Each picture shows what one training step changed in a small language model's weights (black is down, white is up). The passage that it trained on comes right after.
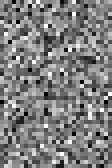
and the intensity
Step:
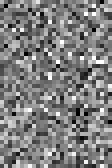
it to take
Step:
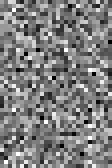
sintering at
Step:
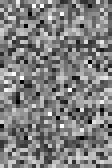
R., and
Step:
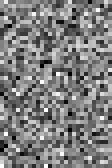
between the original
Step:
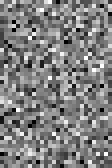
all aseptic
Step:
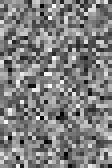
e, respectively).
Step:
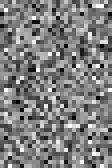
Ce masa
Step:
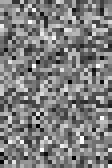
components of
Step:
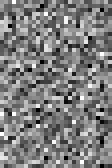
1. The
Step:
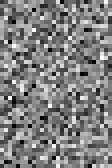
x_k is
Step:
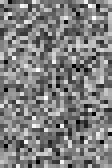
been used in
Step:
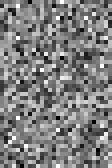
while FLSE
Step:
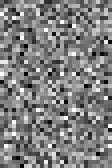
Carter și
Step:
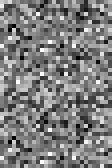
can be observed
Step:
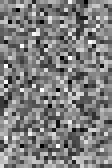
value; it
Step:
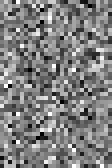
effects, and N
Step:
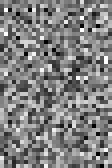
from our primary
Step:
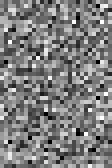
use of existing
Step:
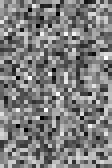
% in the
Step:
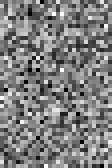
analysis of the
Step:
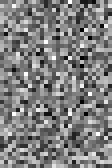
methods. The sample
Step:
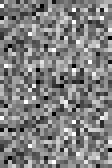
o modo
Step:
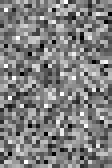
indique que
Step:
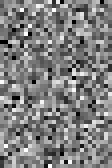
the annual
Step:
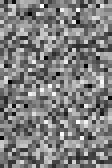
applications to
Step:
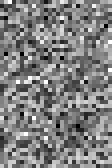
shift in
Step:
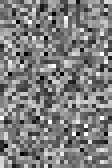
for the control
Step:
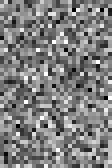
income above
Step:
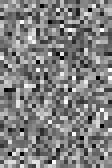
Docente do
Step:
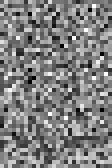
Year \\
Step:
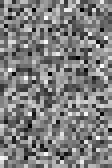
currently means matrix
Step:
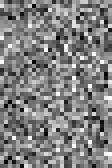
em resposta
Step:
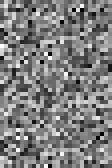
The constant amplitude
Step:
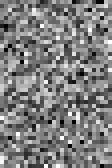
resolution several times
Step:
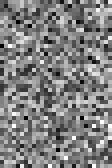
or personal
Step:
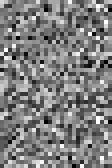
We then consider the
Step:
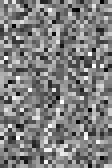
$n$ were
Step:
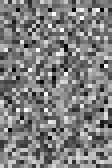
for a mode
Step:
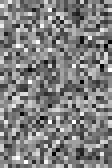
del jugador
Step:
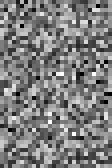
Our objective
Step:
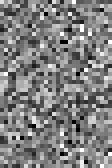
buildings are
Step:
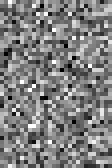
wide, with
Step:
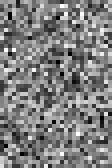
about the Sun
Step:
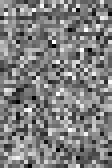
ne saurais
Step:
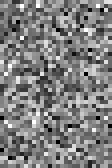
is a major
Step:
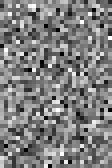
the IST was
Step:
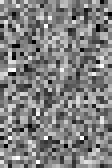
scope of this
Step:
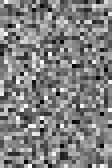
the $\nu$
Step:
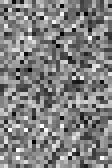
Expression and
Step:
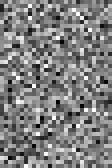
a Hindu
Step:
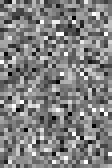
diversidad de
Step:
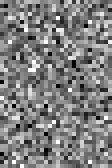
diagrams with
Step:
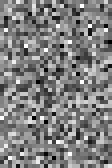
are assigned
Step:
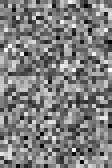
resources for the
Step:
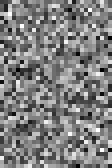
to detect,
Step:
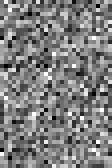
of absorption
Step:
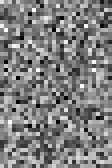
was born in
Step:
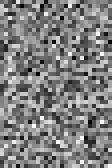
term which is only
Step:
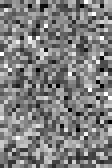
show me the
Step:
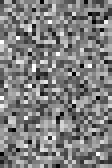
successful case of
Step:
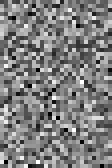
other hand of
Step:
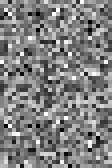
indicar os
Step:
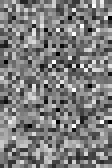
stack, and
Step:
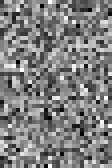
The overall
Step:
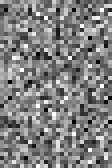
considered. For
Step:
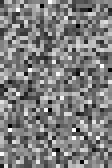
The following data are
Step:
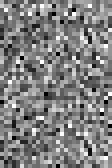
and emotional
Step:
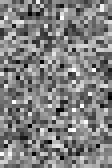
level of demand
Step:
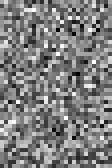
be stored in
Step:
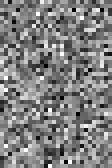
the bee
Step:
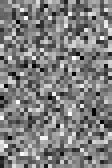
to the comparison group
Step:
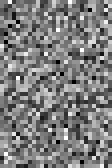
on the Table have
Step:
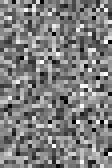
wake of
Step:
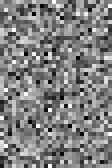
the accretion
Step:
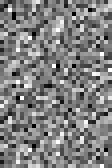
not designed to
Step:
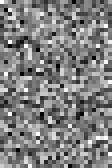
deviation in
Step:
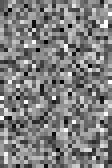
in moderately
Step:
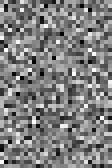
salts of
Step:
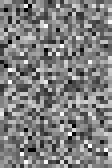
effective frequencies
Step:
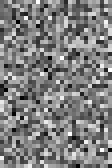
to the dynamics yield
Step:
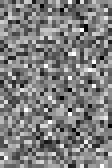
order for it to
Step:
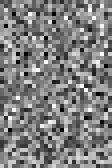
for useful
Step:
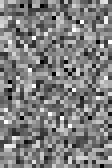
DBP =
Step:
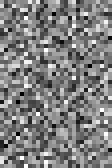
now the question is
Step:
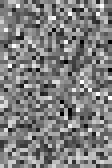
body weight of
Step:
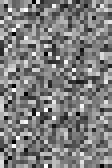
some of the
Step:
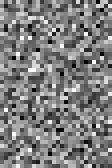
beginning with
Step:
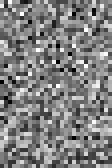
located on top
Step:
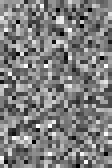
close to the
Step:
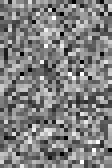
schwer es
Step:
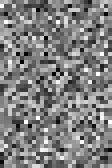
for energy loss as
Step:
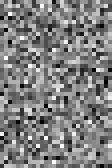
No primeiro
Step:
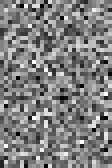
which the measurement
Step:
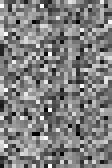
the various methods of
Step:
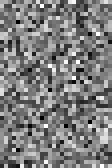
history, the
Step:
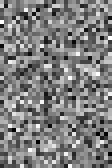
to investigate
